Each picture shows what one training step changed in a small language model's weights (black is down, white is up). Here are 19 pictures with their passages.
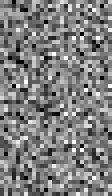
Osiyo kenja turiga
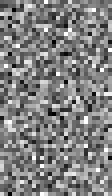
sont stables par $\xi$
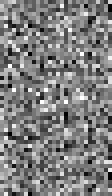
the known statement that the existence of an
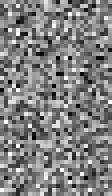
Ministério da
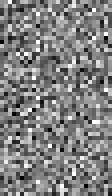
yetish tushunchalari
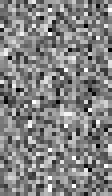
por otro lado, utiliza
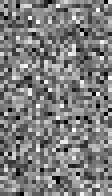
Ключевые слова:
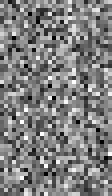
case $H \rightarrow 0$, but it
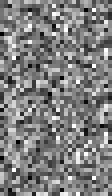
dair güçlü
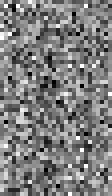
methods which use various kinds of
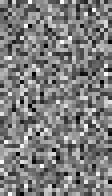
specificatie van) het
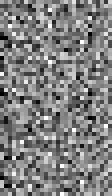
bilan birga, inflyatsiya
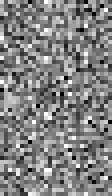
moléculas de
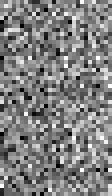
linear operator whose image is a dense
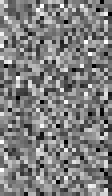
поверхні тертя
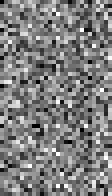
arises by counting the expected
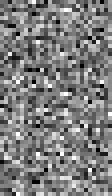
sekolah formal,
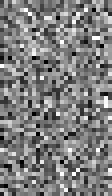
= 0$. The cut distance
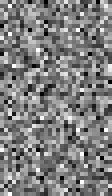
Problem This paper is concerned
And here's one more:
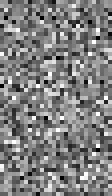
hand side is continuous as well. For
